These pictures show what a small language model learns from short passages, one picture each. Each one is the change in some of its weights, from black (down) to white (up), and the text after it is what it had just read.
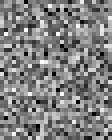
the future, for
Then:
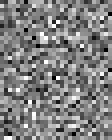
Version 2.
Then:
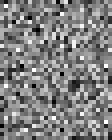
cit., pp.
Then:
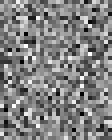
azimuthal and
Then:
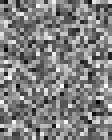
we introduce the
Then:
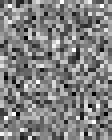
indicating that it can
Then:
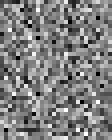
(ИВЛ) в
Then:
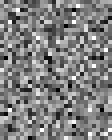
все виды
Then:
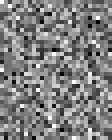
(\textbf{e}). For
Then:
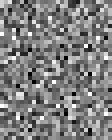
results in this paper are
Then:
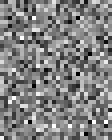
particular, we will
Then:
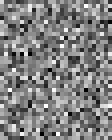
p } }$, is the
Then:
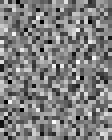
first term over a grid
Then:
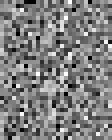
four simulations are
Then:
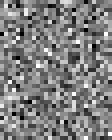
теорія і
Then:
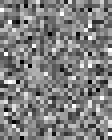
eigen terrein.
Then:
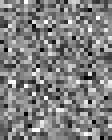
data (black
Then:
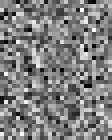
ҳам иккита
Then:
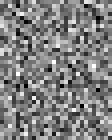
It is noticeable
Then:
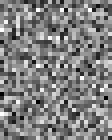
relacionado aos
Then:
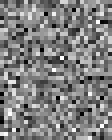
${\partial x /
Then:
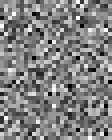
For example, after
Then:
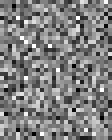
bienestar de los
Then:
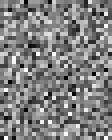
with a significant energy of
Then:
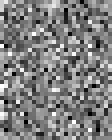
and data analysis. The first
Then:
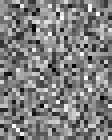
detail the formation
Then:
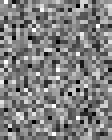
of the task,
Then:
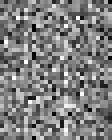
AL dengan
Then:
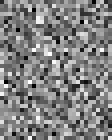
count estimates for
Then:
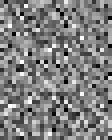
kimyo va
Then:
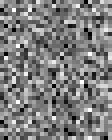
dalada unib
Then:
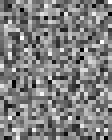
frequency doubling
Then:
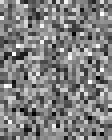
o documento,
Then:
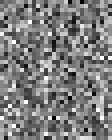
basis define the
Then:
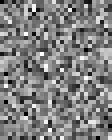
to embrace the
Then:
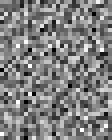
foco en los
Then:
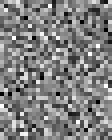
This effect is visible
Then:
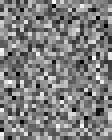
are well defined.
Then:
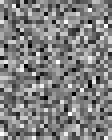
this energy regime our
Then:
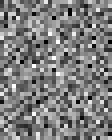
\\ \noindent The
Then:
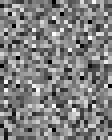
anos de vida,
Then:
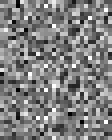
space is simply the
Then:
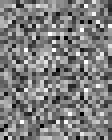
are the fundamental
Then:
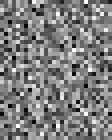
сетки, в
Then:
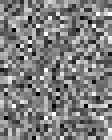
kral onlara
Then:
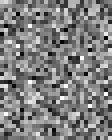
passar pelo
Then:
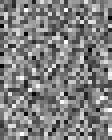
a sigmoidal
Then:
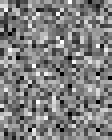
community working
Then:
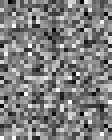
uchun teng
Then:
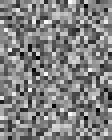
is assumed to be
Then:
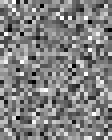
the transmitted
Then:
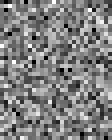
matter under the action
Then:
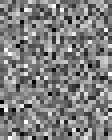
'i' tab
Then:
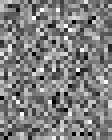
faire plus
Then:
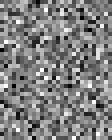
condition is met, the
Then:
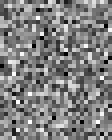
nomini berdi.
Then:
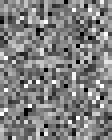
for $x, y
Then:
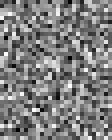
constituent mass of the
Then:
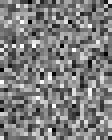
complexo *H.
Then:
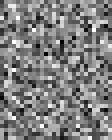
drift and
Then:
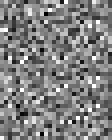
value of $s$ at
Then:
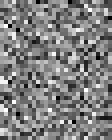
are mentioned in the
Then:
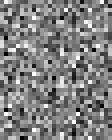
luz del pasado
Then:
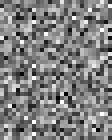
improving the
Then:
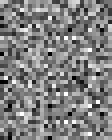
não apenas
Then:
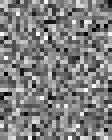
to its ability to form
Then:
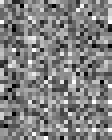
المنبهات في
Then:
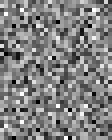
sus actos,
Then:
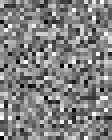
in the statistics
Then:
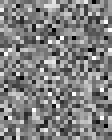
and the marginal distribution
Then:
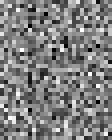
\end{equation} The
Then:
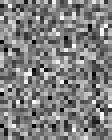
black hole
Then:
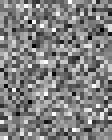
the interrogated
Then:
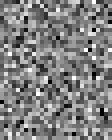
види майна,
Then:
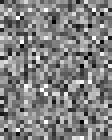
pieces or
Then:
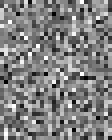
ikan Musim
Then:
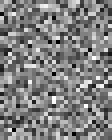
the global
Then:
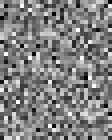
and spiritual
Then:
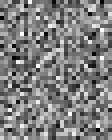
в локальной
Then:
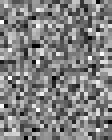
como um todo.
